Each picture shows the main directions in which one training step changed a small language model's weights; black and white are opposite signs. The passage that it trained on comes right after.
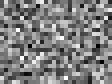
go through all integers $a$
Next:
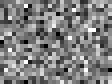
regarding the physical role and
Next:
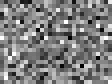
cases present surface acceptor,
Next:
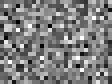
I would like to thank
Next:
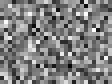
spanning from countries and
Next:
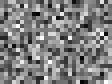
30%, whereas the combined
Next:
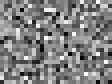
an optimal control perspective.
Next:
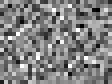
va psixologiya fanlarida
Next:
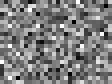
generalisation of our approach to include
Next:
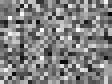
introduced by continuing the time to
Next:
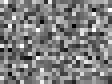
channels within a single
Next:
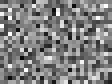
мен формалары
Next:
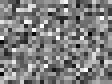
cited papers mark only the
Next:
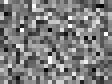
the field. Consequently,
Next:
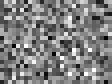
converge. Because our methods
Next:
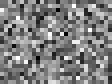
de pós-graduação
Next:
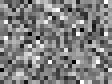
numerical scheme for them. Under
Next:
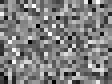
основе зарубежного
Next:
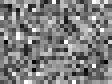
of a Banach space $X$,
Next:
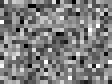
\end{equation} where
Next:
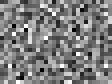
solution to the extension problem are
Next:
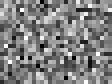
(where $t_i =
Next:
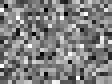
- Edwards, A.
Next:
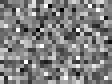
satisfy $|a_{j}|
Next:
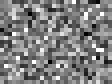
en que se inició el
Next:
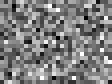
vezes, superficial,
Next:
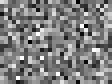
дітей з вадами
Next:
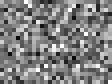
an a.c. magnetic field
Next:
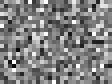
Thus, we arrive at the
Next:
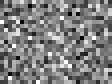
: \blambda \in
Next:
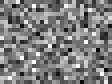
fisiopatologia e
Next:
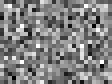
of the extended fields resulted from
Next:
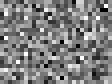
these groups. The results are
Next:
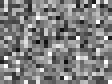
so the honest reading
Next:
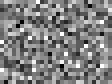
ayniqsa suv
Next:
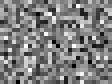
process with the matrix-vector pair
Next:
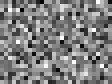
of an abelian category is called
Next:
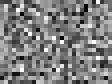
contribution is to allow a notion of
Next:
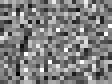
in the limit $\mu\rightarrow
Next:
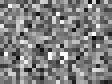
tilida kam uchraydigan
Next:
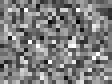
or policy strategies.
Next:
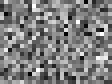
the yield of winter
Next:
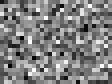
с регулярной
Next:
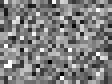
\right) \partial_\phi
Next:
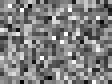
way to determine the values of atomic
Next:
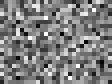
таблиці 2.
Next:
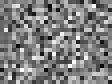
de mercadorias como
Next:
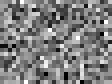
a eficácia do
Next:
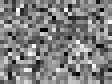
chain from $u$ to
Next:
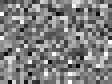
haqida ma'lumot
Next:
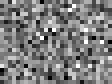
that this reorientation was a
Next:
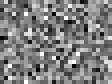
D ^t=2\bullet
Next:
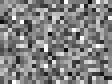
Valorile medii ale
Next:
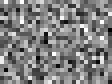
elements appearing in the oscillation
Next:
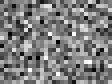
virtualisasi Proxmox
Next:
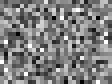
underlying abstract graph structure and the
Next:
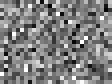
is straightforward to show that the scalar
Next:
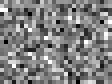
lengthy and are not presented here
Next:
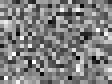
like also to remark, that
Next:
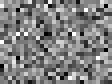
generating matrix for each point group.
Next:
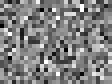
The accurate determination of the DM
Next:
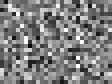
and the heights of the polynomials
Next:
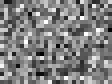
magnitude of the coupling over all the
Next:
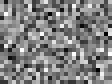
the point measure in the point
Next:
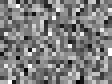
da justiça de transição no
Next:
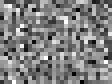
of a Cartan subgroup
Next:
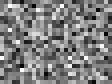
Para poder desenhar e
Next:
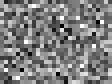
Steiner nodes in the ensemble
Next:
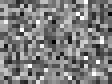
based on the circular location
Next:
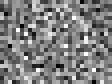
the one described here, will not
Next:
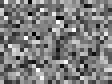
M \end{eqnarray}
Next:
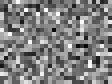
\BibitemOpen \bibfield {author}
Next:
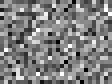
engineering}, H.~H.
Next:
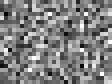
the harms and benefits
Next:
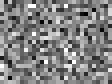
%\in \Gamma}
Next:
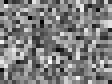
Note that the~action of
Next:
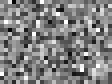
that provisions with the content of
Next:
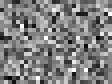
total cross section, decay width,
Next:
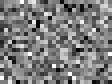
good match between different types of
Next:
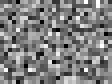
The following definitions will be needed in
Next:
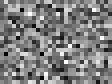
exploding as SN is that
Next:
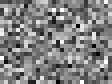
differences in the Moon position and
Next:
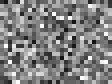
=1$ can now be written
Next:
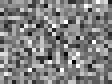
\eqref{NA0} holds
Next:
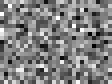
terms of the magnetic field of the
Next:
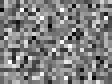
two-player public goods
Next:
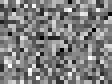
identical if their name and version
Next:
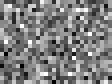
of these conferences illustrate
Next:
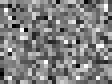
el léxico en la
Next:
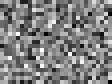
ago the B-S
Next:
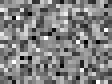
$d=2$ and when
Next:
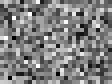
$T$, and taking the square
